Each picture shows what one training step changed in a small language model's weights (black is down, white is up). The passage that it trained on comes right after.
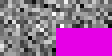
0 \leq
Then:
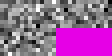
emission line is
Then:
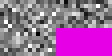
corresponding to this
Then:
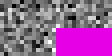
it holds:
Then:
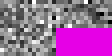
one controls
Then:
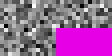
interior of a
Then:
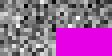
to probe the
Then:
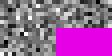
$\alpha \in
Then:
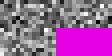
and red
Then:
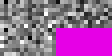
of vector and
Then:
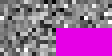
{We propose
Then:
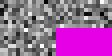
wurde der
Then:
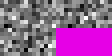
A second consequence
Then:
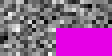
the lower
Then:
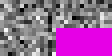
original paper
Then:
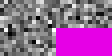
number $$
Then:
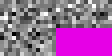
as follows:
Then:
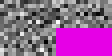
which we find
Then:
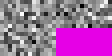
second change of
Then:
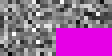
related to the
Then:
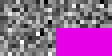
problem has a
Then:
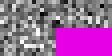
tools can
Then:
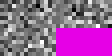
For example,
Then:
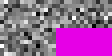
affine linear
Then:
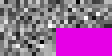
as well as for
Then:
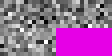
the image
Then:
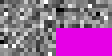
través de
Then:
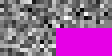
o mago da
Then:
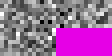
are presenting
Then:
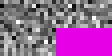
un mundo
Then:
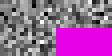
meaning that
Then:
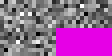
about conditions
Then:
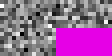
et al\cite
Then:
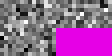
has exactly
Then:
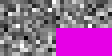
show that both of
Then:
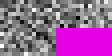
we construct the
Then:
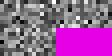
and the plot
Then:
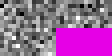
assess the
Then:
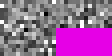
unit cell
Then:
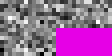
a recent
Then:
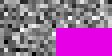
to user
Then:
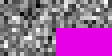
results will be
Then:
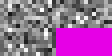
results show that there
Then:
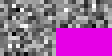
ativa do
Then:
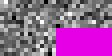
scalar function
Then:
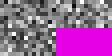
in $A
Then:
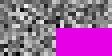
that the class of
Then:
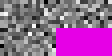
two vertices
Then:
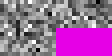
or even
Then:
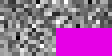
with one more
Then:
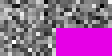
it is regular
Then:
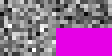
vector to the
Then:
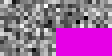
duration of
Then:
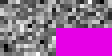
from $\gamma$
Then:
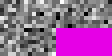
$\Sigma$. If
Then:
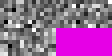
mass, the
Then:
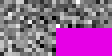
the model in terms
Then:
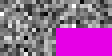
serve only as
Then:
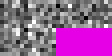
\`a la
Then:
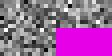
generalize Fact
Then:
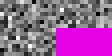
support, and
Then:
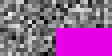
the input
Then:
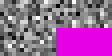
in flat
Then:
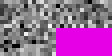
\bea a
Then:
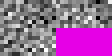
the values of
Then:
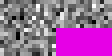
dont tous
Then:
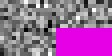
gauge functions
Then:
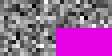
aslan ve
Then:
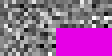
a Lie
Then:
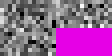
orders of
